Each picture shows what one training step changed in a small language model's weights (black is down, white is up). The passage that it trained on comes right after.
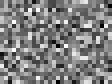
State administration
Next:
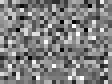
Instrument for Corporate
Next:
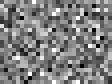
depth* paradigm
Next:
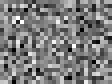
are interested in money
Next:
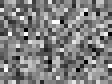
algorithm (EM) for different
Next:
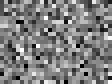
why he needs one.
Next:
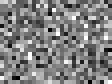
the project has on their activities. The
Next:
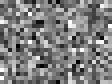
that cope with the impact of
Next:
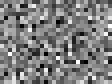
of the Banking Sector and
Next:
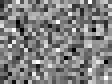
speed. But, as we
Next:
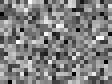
cells make it a target for
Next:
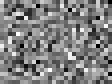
HE, Meltzer
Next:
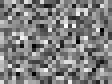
balance between structural
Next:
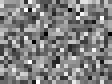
necrosis involving the
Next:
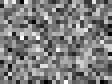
in a translation of
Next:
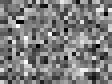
a very high proportion of its
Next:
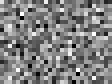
behavior of spammers.
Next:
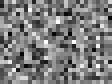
research and its methodology by directly
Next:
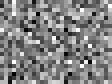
aims to find out the
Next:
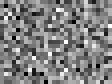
Chennane. Figure 3.
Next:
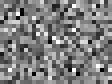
the misalignment
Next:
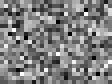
EV charging station
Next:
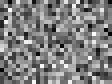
DW and deicing materials
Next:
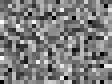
it can be observed that the
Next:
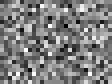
model was more reliable,
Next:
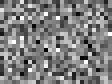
researcher personas working in these
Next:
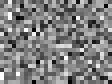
but are increasingly complemented by
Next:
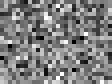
groups. Both devices have a
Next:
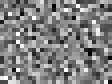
is healing for men.
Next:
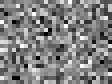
execution. The main classes
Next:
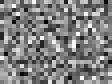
Institut national de la
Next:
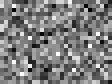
essential oils could
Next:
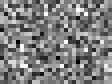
Farm structural factors
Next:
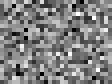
best course of action.
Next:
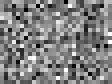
respective cerebellum
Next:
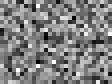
today, especially
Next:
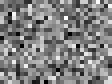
decrease of the economic activities and
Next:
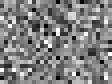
of people with disabilities and their
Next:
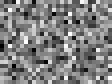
its physicochemical characteristics,
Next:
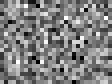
MP-CMC if
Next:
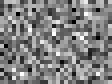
management of system communication with the user.
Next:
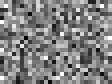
[8] Alhasan,
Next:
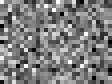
considers the content of the
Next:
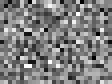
gatherings. These initiatives not
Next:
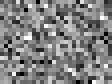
and environmental use. In
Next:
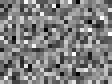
instructions on-site.
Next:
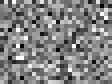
physical disabilities and financial
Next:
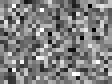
fractions. It uses an
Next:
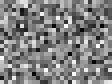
of specific links and relations between
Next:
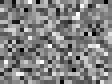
effectively. It is not yet
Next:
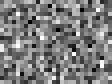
mulut saat
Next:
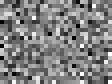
to complete their next
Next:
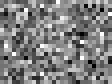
TbCO₃ emits
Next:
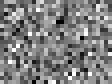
school sector. The study was
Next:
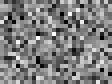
events, especially when
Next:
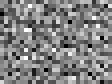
mechanical properties of coconut
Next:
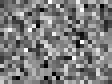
system like, Toxicity is
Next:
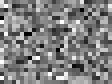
Basic Education have
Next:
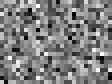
analysis. HMN wrote
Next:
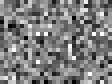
most of the study area,
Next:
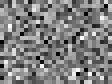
samples were collected by the retro
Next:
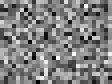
Vivekananda has
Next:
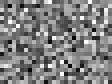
the KG. This aspect
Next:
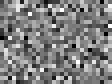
it won’t be possible to
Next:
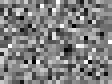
adding clove flowers to
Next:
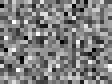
courses included in this study
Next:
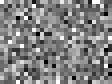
an extended peer community must
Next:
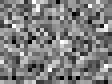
Yushin 98 ±
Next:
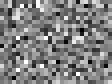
resulting in less waiting
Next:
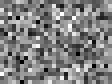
did not provide specific data on the
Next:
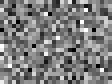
initialized randomly.
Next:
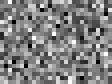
the entire system's performance.
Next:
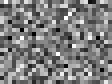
unique method for documenting
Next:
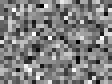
a crucial role in
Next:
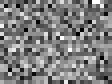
an increased number of positive patients
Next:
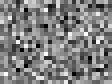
Improves sleep
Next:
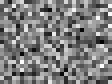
complexification, a huge
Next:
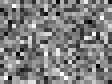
according to Andrews
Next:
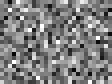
silica glasses
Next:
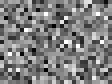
using k-Means algorithm
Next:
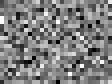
not comply with the standard are shown
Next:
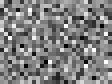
of Environmental Sciences*,
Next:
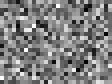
experimental results (see Table
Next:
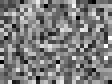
citation of articles from
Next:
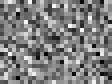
system in each solvent. of
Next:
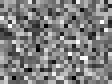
of all fields in life.
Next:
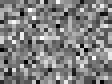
distort the spectral information of
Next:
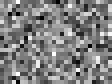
thus assess whether the students had
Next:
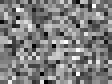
to their greater use of verbal
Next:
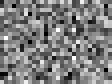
particular product triggers.
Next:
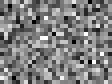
such devices to a power
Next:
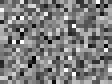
oval springs working in
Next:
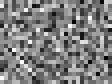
DSO interact with each
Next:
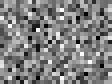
of spontaneous
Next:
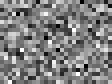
explores the prediction of
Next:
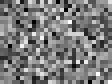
– No ↳ The
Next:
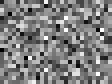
adolescence is
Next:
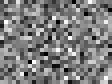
colon cancer and healthy
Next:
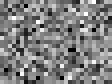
participated in this study. Based
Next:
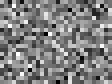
on the imports and exports
